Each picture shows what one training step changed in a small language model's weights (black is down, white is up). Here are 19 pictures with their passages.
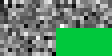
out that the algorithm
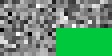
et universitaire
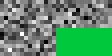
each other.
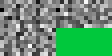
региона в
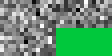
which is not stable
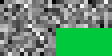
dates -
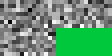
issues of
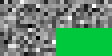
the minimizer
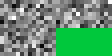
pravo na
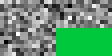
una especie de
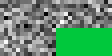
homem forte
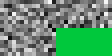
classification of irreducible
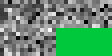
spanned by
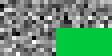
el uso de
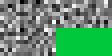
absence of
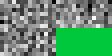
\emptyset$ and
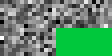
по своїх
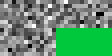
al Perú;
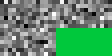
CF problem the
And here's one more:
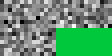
de sitios
